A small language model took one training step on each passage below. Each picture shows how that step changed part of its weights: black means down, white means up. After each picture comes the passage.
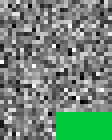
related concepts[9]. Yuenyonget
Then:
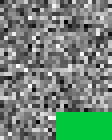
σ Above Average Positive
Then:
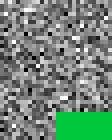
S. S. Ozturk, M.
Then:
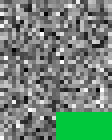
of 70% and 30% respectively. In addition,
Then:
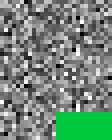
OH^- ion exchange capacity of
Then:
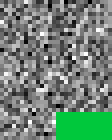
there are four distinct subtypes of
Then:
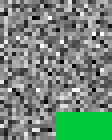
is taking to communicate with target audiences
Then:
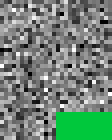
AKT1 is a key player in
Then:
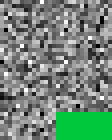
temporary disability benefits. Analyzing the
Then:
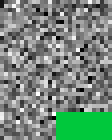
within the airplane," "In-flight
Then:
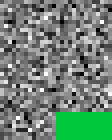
90 °C in this case, but
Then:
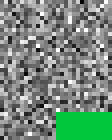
motion loading analysis of RC shear wall
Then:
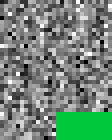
section. 2.2.2. Reinforcement
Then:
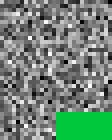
i.e., the overall perceived service, focusing
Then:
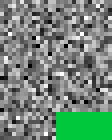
of involved different service-providers. Growing
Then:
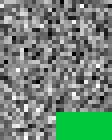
The incorporation of nanostructures in
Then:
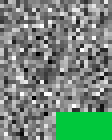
D and C, endometrial aspiration and
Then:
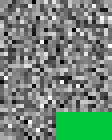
for Teaching Practice Exercise; -
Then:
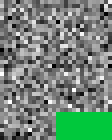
Swine are not vaccinated under this plan, but
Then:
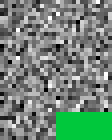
(2014)[27] reported the growth of
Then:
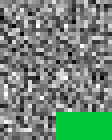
Managers Options YFSUG
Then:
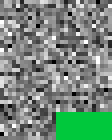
2016 22nd International Conference on Automation and
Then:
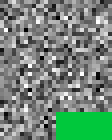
following conclusions were reached: -
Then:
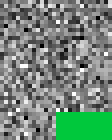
diminished by 14 DAT and were
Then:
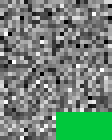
in the pharmaceutical industry for the manufacture
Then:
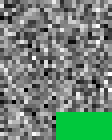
major emergent themes. Integrating codes
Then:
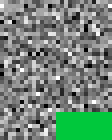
processing Neural networks Sentiment analysis Text mining
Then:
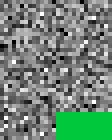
caused by the mere shaking of the body, in
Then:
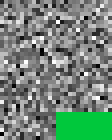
Published: September 10, 2024
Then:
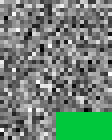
Kalman filter method 2. Sheta and
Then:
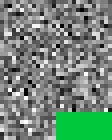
B Peer Influence 2.720 3
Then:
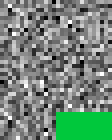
circuit which uses an RC network, a combination
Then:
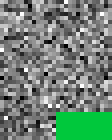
but the behaviour factor are adopted, no reduction of the
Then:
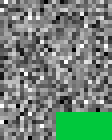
Temp. (K) $D_i \times
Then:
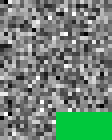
would result from combining this library with tasks of
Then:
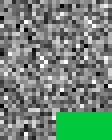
as paddy straw, wheat straw
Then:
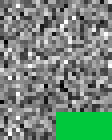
The distribution of delaminations and cracks in
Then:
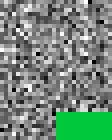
where certifications were obtained Participant 1 Male
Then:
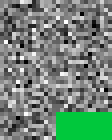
rearranged in line with the incoming
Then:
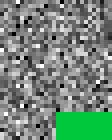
steel plate and CFRP sheet
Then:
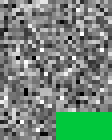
LR. When it comes to modeling
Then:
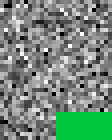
shape, and material used by researchers so far. The related
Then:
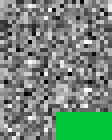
sales. Based on their pharmacological
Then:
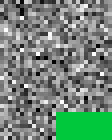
the open information? The small circle group's big
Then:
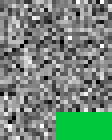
of the article or an adapted version of it will be
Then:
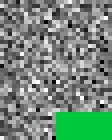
of Au NP selectively suppressed the
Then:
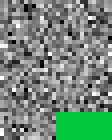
of e-commerce. This is a
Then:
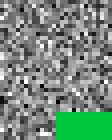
fan va innovatsiyalar
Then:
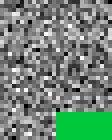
i.e., that showed a certain degree of
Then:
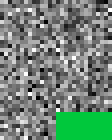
the workshop method to create and sustain engagement with the
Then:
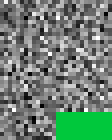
these phases coincide chronologically and create
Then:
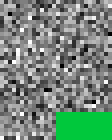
also reveals that pension and gratuity
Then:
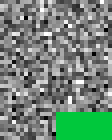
2 below. Fig. 2.Edge
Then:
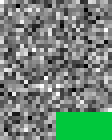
the potential to enrich the field of translation
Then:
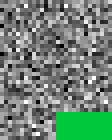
to estimate insulin resistance in our outpatient
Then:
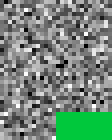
as the long-term nature of treatment,
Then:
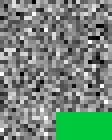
information technology is an in-dispensable
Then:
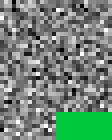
S2/5216) in different conditions.
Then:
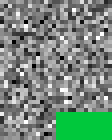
local fiber direction, separating it into strands
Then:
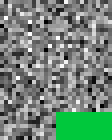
order to build a model. This is the first phase of
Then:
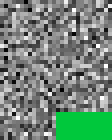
feasible, and advantageous for people with
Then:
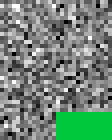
def + (that: Nat): Nat =
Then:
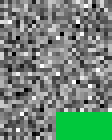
the Criminal Procedure Code,
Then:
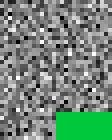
Kolmogorov complexity of a space is
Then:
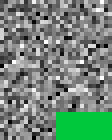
is access to education. The post-2015 education
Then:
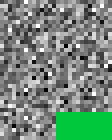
quaternary gravel deposits.
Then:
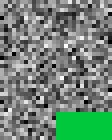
L. Anosova [14 p.
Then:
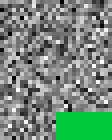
can be used as an alternative source of biologically active
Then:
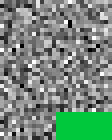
the weight of newly established business entities, it is
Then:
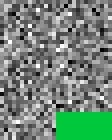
NI125 is deposited in GenBank
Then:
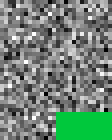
one that takes into account that many man-made
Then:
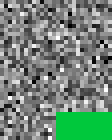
of superlattices that are highly ordered along
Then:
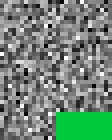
loads, and many measuring,
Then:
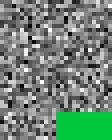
attracting private sector investments, contributes
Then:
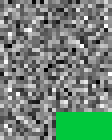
they began talking to one another about
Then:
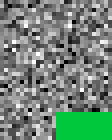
In May 2020, China actually used
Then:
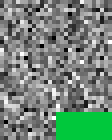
better living conditions as stipulated by
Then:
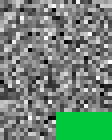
analysis revealed the significant decrease in weight loss in the 1st
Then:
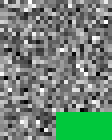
1,2. Highest motility
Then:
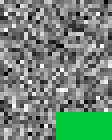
functional form characterization of binary nonmanipulable
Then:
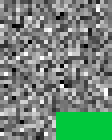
Hilton and Ferguson, 1982).
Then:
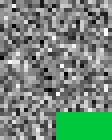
for platforms that elevate youth perspectives
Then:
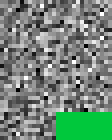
word bank, indicating reliance on
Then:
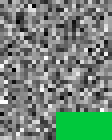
how a classical multi-layer
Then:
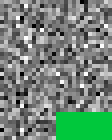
skin (skin off) and the
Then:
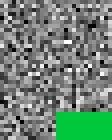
seed weight per ear varied according to environmental conditions
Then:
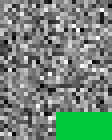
reaction with respect to permanganate was 1 as
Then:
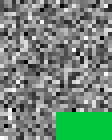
(2,19). Effect of contact time changes:
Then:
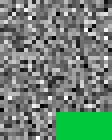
the original function and steps 1-3 repeated to get
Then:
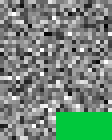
B., Wattenberg, M.,
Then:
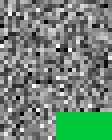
This is done in order to avoid any possible bad scenarios
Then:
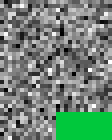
can promote rigour, constructive
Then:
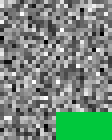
sample size of 180 physicians was needed. All
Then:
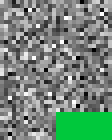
one-third under reduced pressure and allowed to
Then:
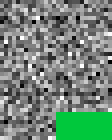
risk is the extent to which the outcomes from the
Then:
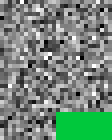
stress, which could explain the scatter observed to date
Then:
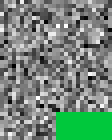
of the GPT including financial, technical and capacity support to
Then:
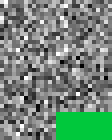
using high frequency signal injection, the polarity
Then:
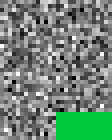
create immersive and transformative learning experiences that
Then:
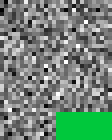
ability to solve complex problem which is attributed to
